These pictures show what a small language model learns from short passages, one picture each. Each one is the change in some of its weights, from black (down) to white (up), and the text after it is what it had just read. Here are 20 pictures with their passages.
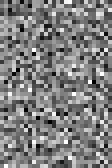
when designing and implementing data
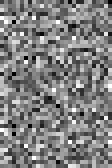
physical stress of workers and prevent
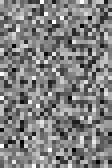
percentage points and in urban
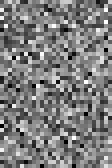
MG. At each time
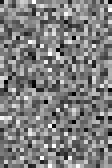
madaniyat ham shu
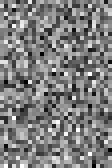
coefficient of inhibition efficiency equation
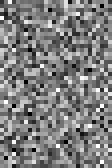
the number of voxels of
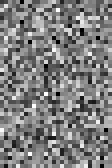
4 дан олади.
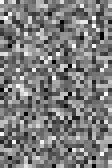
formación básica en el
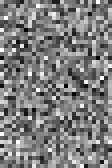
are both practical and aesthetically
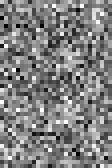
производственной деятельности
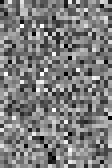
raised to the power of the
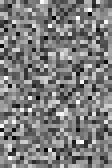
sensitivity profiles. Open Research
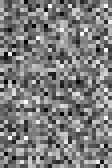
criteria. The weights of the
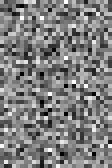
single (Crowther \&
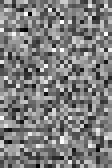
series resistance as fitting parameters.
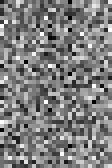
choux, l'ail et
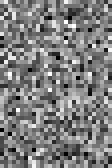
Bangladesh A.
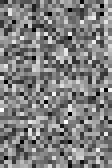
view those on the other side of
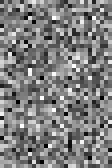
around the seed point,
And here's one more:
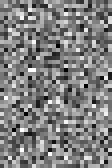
in Ptolemaic
